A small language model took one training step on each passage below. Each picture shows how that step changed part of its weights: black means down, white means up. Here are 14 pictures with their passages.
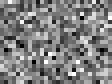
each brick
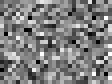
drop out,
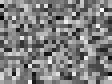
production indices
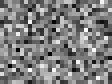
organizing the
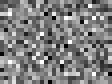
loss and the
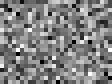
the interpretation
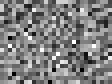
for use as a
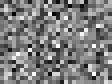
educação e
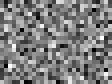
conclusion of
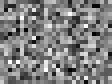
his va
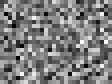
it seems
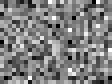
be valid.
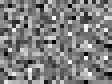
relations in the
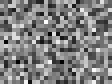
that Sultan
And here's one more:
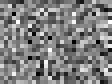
a latent
